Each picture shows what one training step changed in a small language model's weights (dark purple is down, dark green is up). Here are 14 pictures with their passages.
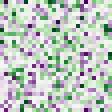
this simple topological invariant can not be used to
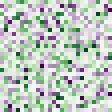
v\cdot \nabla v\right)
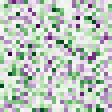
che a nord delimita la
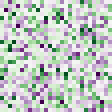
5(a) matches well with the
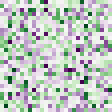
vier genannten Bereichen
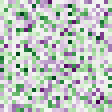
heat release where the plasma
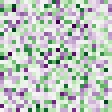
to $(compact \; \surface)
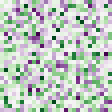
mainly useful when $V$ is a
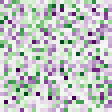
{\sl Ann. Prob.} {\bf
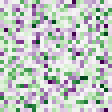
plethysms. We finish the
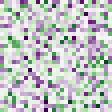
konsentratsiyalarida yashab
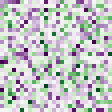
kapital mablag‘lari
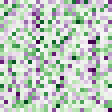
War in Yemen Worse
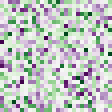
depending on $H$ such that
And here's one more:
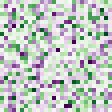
Chen's criteria again. The key
